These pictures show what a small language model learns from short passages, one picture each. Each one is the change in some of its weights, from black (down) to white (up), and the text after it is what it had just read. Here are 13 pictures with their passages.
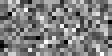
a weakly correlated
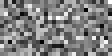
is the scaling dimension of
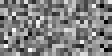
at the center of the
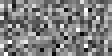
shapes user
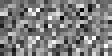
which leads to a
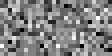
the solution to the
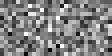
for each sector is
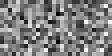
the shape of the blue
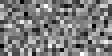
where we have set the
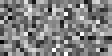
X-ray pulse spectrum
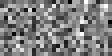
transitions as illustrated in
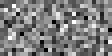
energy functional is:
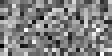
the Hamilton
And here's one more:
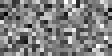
similarly to functions of
